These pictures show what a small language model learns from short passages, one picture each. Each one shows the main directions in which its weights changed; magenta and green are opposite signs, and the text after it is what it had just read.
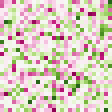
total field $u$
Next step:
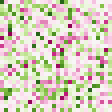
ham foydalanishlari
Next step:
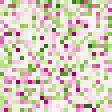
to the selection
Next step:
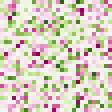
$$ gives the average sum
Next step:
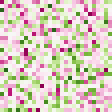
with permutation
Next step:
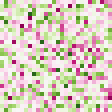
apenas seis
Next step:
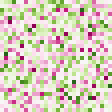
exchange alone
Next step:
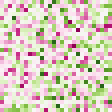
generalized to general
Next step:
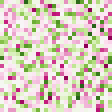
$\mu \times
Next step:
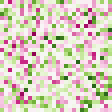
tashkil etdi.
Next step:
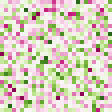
and no more than 5
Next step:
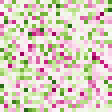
dominated} case
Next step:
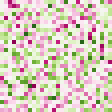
with diffusive
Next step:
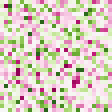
oriented approximately
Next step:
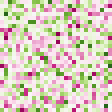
event is also larger
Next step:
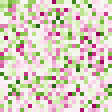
Recall from
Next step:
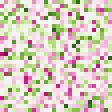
in Table 1.
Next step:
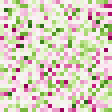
panel. It can
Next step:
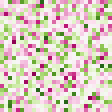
stars in the
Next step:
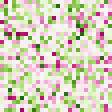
give important insights
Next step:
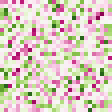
off by a
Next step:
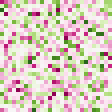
1 Gyr,
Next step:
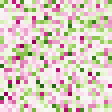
to a constant as
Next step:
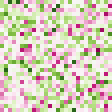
is sufficiently robust
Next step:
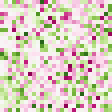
each round. To
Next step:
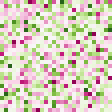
for incoherent
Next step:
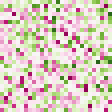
between Solar
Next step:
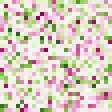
la boucle du
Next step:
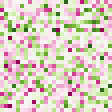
[p \text{
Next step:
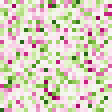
the operator $\partial^*$
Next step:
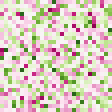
$i$ and denote
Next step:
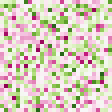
é a medida de
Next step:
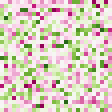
times, the field
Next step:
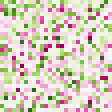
larger charging
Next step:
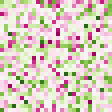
the non-linearity
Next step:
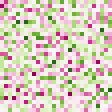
dynamics for a
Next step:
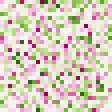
the total time to
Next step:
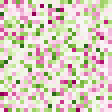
do que leu e
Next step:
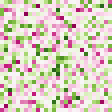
Farvater –
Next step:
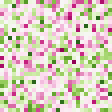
the following way. The
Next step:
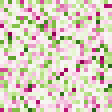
various ways can
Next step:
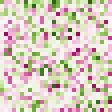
step 2, we see
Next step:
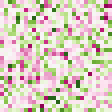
is a weak solution
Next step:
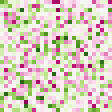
Both renormalization
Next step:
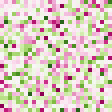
only on $n$.
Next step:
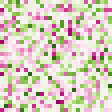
extract usable work
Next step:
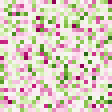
the final measure be
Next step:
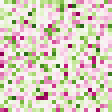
trabajo de
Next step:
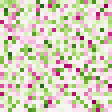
from the data set used
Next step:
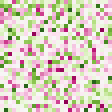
from below, the
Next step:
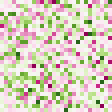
after G(1)
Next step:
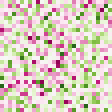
topos in the
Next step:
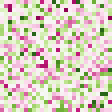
номи билан
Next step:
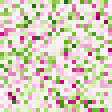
of magnetic excitations
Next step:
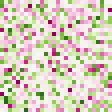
single} assumption of the
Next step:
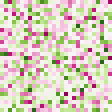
као што
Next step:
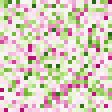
is around zero. A
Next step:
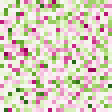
with the usual
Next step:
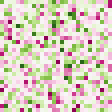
function of $r$.
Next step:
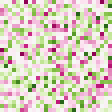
$G$ has a
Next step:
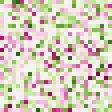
we need to define
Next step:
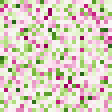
system comprising
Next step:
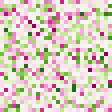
minimal length such that
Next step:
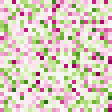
beyond the
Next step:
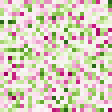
characteristic complete discrete
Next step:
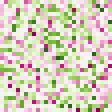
unlikely within a
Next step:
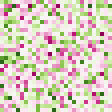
a reformulation of
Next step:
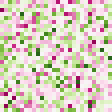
6$ with equality
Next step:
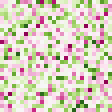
the sample with only
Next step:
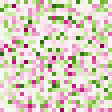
energies above it.
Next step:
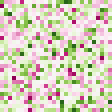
of olivine but
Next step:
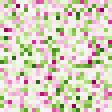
for MZV's
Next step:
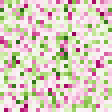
rate. Later
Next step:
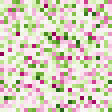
DSE model to
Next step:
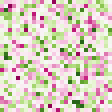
uni amalga
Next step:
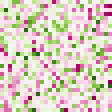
It is useful to
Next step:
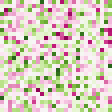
metric as defined in
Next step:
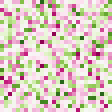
by induction on
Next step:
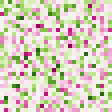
void configuration
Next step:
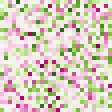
independent (in our case
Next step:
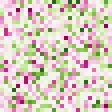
disciplina de
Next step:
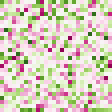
sized particles.
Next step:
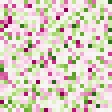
proteger los
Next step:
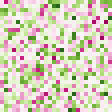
thick accretion
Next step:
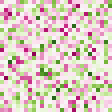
that will be useful
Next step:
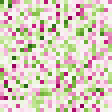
this additionally lowers
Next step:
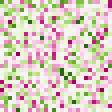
complete hypersurface of
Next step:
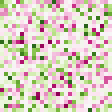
the numerical analysis, we
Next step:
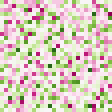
definitions for
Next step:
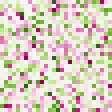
the $i$-th
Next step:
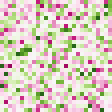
of the complex structure
